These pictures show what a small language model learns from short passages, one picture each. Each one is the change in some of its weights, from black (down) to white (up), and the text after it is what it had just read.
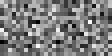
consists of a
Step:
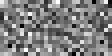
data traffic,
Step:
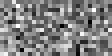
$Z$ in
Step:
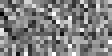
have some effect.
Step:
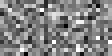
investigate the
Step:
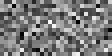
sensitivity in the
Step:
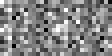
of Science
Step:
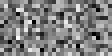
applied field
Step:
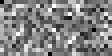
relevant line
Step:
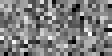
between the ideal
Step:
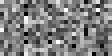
in a subtle
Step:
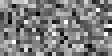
strong convergence
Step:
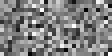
by considering a field
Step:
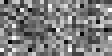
classical periodic
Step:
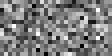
momentum and decay
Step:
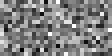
by as much as
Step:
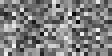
factor variable in
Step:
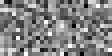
moving in relation
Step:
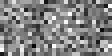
the interval
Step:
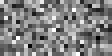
because the same structure
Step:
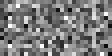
is taken corresponding to
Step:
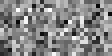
keystone of
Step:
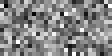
= {See
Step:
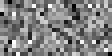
seen through the
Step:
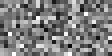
single parameter set applicable
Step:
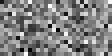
further open doors
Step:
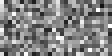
t. In this
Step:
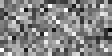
constructing the
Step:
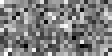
of thermal conduction
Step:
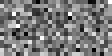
radiative decay
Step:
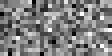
these two models and
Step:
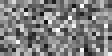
the transition. In our
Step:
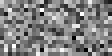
in the classical
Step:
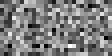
find between S0's
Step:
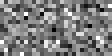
and the server
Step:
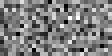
In addition, observations
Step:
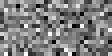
In that work, data
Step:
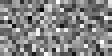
Doing so we
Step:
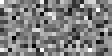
of how to measure the
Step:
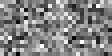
to the underlying
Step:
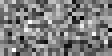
one to employ
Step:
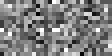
variety of
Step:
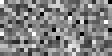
and hence
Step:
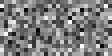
concentrated within
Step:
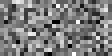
leakage from
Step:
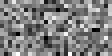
the relaxation times
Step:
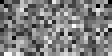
The equations of continuity
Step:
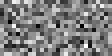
large dynamic range and
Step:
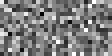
and at shifts
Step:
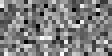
(32) in equation
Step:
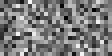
\be \lt
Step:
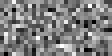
$b$ can be
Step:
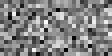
by the axial
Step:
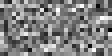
reproduced using the
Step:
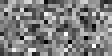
the model shows how the
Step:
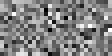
legacy data
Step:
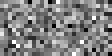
deduced from
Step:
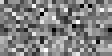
and realize the
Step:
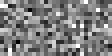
shifts of the
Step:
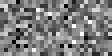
is to derive
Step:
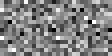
a direct differentiation
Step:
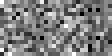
of about 20 per cent
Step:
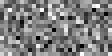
on Learning
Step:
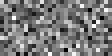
while a dense
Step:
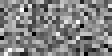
conductivity can be
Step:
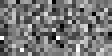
Variable 22
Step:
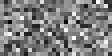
a second order magnetic transition
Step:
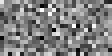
production processes as
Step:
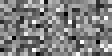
by the available
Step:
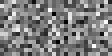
stability datasets
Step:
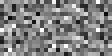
characteristics of
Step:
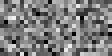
upper panel
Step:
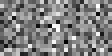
achieved by
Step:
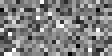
is approximated by power
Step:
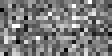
parameter $\alpha$
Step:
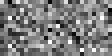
scale taken here,
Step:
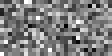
propagate with
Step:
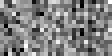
early period
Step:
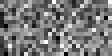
S1 indicating that
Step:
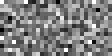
quantum direct communication
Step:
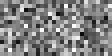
has length of
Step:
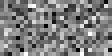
experiment, we
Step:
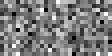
offset. The
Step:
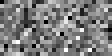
line) spectral density
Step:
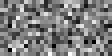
this estimator, we
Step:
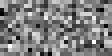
(based on the
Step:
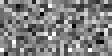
and how they vary
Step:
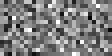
why the height
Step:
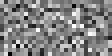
and we assume that
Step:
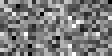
and their values are
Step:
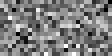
is a constant)
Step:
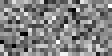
the orthogonal
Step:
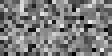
The research
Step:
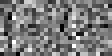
find out whether
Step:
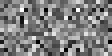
lattice Monte
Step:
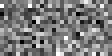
sampled in the
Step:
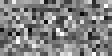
the density peaks
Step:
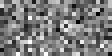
plane for the
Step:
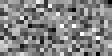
that in the free
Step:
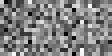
be \bea
